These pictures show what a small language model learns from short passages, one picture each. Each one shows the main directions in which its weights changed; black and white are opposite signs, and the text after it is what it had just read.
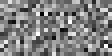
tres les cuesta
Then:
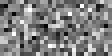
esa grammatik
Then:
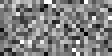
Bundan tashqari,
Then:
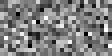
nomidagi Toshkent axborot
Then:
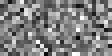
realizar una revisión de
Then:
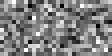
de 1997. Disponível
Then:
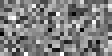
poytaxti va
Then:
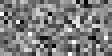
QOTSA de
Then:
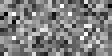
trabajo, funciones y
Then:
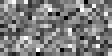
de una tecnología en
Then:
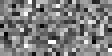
about the structural
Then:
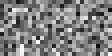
Trabalho em
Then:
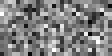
edilə bilər.
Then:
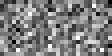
oshirib” degan
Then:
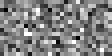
las empresas comprende
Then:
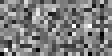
les données contenues dans
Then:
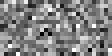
de cada producto
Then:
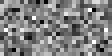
foi feita
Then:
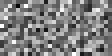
fixos e
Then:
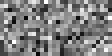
Даже при
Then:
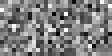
та дослідницьких
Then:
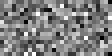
У ёки бу
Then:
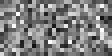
penegakan hukum
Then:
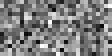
system during the
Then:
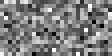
reflejo de la
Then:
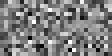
noch zu wenig
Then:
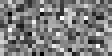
- уровень развития
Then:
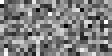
a la existencia de
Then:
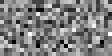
tushunchasi sobiq
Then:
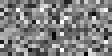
Shuning uchun u davlat
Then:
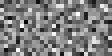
le dedicaba
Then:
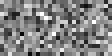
– New York:
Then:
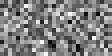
titulaires de
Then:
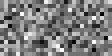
Konsept – bu
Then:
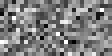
shu holotni
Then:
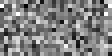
(Accesat la
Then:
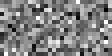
las Cuadro III
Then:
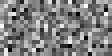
yanada samarali foydalanish uchun yangi
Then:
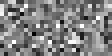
ularning qishloq
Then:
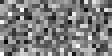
позволяют не только
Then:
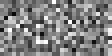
al Decretului,
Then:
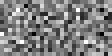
пектину з
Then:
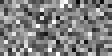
es edificio es
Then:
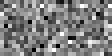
outre n'est
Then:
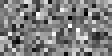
in der Regel nicht
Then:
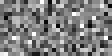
metodic pentru
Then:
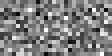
em peixes,
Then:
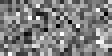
Interdisciplinary treatment
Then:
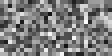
процедури її
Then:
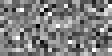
the managment of
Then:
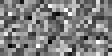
студентів : тези
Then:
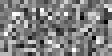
we władzy
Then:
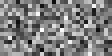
incelendiği bir
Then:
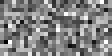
o'qitish ¹
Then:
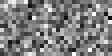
de fundamentar e
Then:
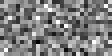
que implica que el
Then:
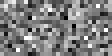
de mercado y lograr
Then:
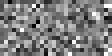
над компаниями со
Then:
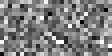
Keuangan dan
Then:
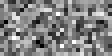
камайтириш –
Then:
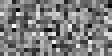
пациентами с
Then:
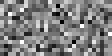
innovatsion boshqaruvni takomillashtirishga
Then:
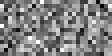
siswa lain jika
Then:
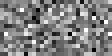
Director of the
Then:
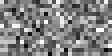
bestuur. Die
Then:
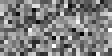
Tran et al.
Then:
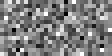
o pequizeiro
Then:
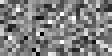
que a nova
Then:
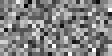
authorities of
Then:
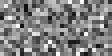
mencionadas respecto a los
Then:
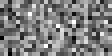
isi ulang atau
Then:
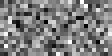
son origine latine
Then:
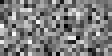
bilan bir safda
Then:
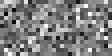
modelo de universidad
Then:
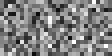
çalışanların iş
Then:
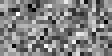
ir, vir e
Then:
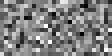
creative approaches.
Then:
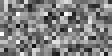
ve kapsamını
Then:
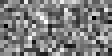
confluência entre a
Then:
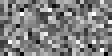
деятельности банковских
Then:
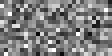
з корекції
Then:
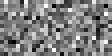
interaction in Central
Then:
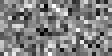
речення того самого
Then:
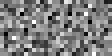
test in classe
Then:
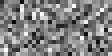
the American
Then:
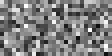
kit a été
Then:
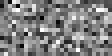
в тиші
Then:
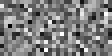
wird, sondern
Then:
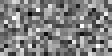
termos e de
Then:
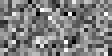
или големи
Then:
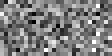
fällt es
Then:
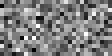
Comenta también su
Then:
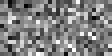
uchun tayyor bo‘lishi
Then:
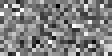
Clin Exp
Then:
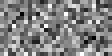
bosqichida yalpi
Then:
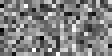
ortiq sohalari
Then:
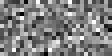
prazo (entre
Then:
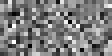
malakasi va
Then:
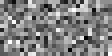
de Sipán”
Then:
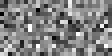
Bloco B
